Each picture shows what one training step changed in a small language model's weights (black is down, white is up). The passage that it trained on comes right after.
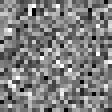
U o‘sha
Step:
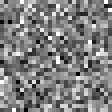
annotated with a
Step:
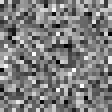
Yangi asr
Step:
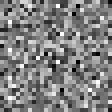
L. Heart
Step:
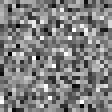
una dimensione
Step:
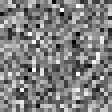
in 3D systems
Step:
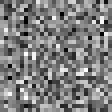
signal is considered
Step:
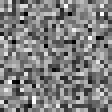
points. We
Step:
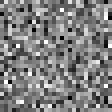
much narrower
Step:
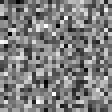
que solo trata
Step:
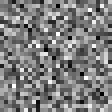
and that we have a
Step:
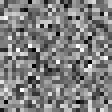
speed of
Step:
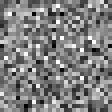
las realizó como
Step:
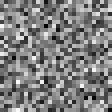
as fundamental
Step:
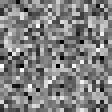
amounts of
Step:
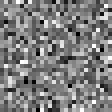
this is not the case
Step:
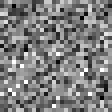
The model parameters and their
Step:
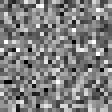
the rules of
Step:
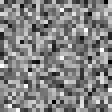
reconoce en
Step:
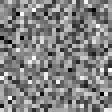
falls to
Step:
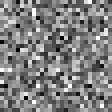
ккал ни
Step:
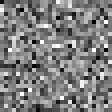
are a good
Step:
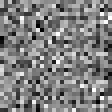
conformity with the
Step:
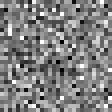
tym sensie
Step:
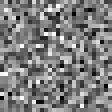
remainder of
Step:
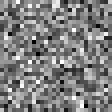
lange termijn
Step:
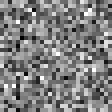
on the particular
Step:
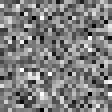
für die
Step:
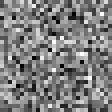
not yet an
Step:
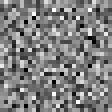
multiplication. In
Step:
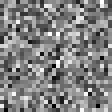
central parts of
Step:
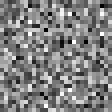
know that there is
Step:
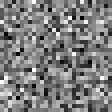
small to large bin
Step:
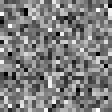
& Hwang,
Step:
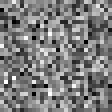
рисков в
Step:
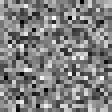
the best three
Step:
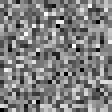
de carbono
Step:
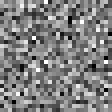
and Sustainable
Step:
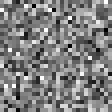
on the left
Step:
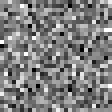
su aparición
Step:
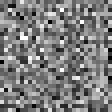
Oliy va
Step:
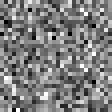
\le \rho
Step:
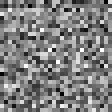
artefact of
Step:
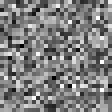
collisions at
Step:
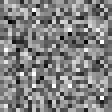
which conditions the
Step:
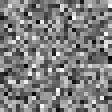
and the BER,
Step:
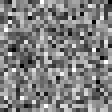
classic problem
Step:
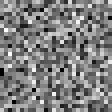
a time $T$
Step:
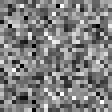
However, due to
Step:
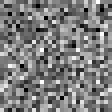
a beta distribution can
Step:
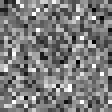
Similar problems
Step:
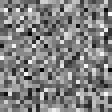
através da
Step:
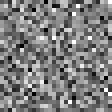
Land sehr
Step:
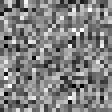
increasing values of
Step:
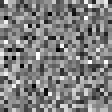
to carry on with
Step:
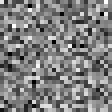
bacia do
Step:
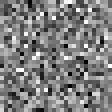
profile one can use
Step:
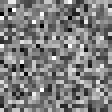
We start by
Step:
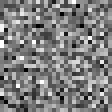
those mentioned
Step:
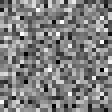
metric and has
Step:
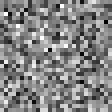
{author} {\bibfnamefont
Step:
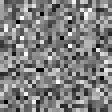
of the root and
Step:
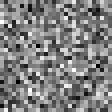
simulations that,
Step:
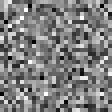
$\kappa -
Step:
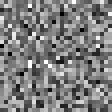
optimization due to
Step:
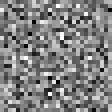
up. If there
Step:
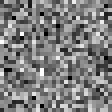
by the proposed
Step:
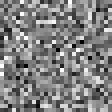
gran obra
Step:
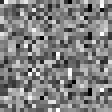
essential part
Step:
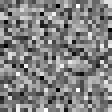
PBL, por
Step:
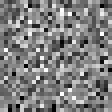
know that momentum
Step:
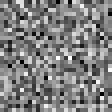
conversation system
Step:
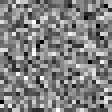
for the sake
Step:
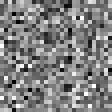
gedaan om
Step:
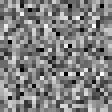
different incident
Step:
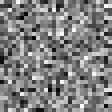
errors can be
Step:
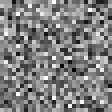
that at zero
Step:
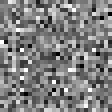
channels. As
